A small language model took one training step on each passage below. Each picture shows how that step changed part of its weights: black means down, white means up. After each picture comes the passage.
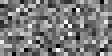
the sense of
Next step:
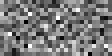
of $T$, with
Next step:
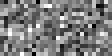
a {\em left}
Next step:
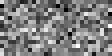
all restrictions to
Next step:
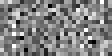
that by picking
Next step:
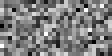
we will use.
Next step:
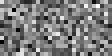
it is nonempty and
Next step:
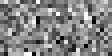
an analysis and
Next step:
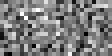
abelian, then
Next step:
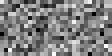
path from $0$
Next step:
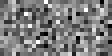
b \in B,
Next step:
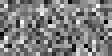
H$ and for all
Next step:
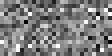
of unity and
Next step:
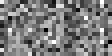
not optimal.}
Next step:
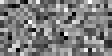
design are very
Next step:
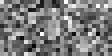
with bounded index
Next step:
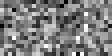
we find the
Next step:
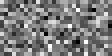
columns of the
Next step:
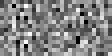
\leq i \leq
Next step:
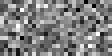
II. We consider
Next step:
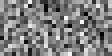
\frac{ \partial
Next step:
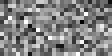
of a cyclic
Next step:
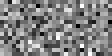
The static point of
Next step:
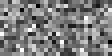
The claim follows with
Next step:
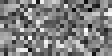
first deal with the
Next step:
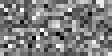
passing to a
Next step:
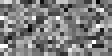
four elements,
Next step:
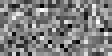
J } X_j
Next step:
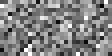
the directions for the
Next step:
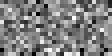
and minimizing
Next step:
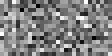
This can be deduced
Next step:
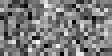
assumption by adding
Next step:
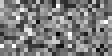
and time step.
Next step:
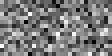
of fiber
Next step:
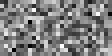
meets time''
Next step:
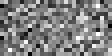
the picture,
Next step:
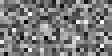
of these random variables
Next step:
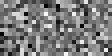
$m$ and
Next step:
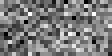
of the diagram above
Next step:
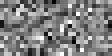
is normalized as
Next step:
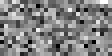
If there exists a finite
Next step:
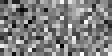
still may exist
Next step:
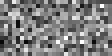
It turns
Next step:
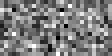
we derived similar
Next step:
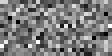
this context, there
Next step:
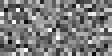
by Stocker
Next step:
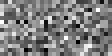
best possible bound
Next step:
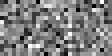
a polynomial. Thus
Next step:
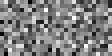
and for her
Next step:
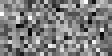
k*, and when
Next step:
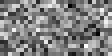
convex set with
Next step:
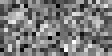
desired expression
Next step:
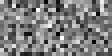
= 0$ for all
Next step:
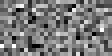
simplex. This is
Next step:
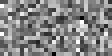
the total
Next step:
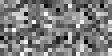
$b$ is
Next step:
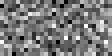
to the domain of
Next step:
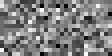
process associated with the
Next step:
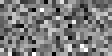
be viewed as
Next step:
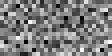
space of uniformly
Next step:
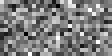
or the {\it
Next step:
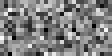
Moreover, we may
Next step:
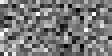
similarly, let
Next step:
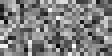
full product system
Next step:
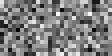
singular Ricci
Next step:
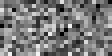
we use the notation
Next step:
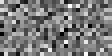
transforming the
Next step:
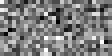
circumvent the
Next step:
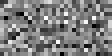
que les
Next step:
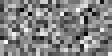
Ray W.
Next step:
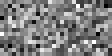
instance, if
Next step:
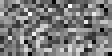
of twisted
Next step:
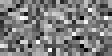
$\tilde u$
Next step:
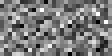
be estimated by the
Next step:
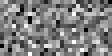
is well conditioned by
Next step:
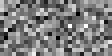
condition after the
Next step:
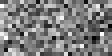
the Table in
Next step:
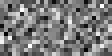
where we shall use
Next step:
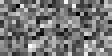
relation with the
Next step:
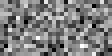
The policies are
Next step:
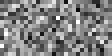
convex functions defined on
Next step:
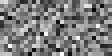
each $s$, for
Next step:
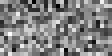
are interested in
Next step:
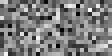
only on {\it
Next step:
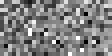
equivalence of the two
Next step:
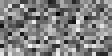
if and only if
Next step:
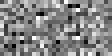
meaning of
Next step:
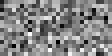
help of
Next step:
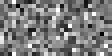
inequality, we get that
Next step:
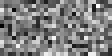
we get $k =
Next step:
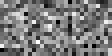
$W$. We denote
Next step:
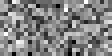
We observe that the
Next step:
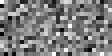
not hard to
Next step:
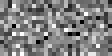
of lightning
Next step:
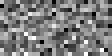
too used the
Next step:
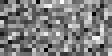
a unique process solution
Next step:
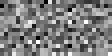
case, two extra
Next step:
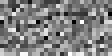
how changes
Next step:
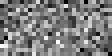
the rule of a
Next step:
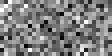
point opposite the
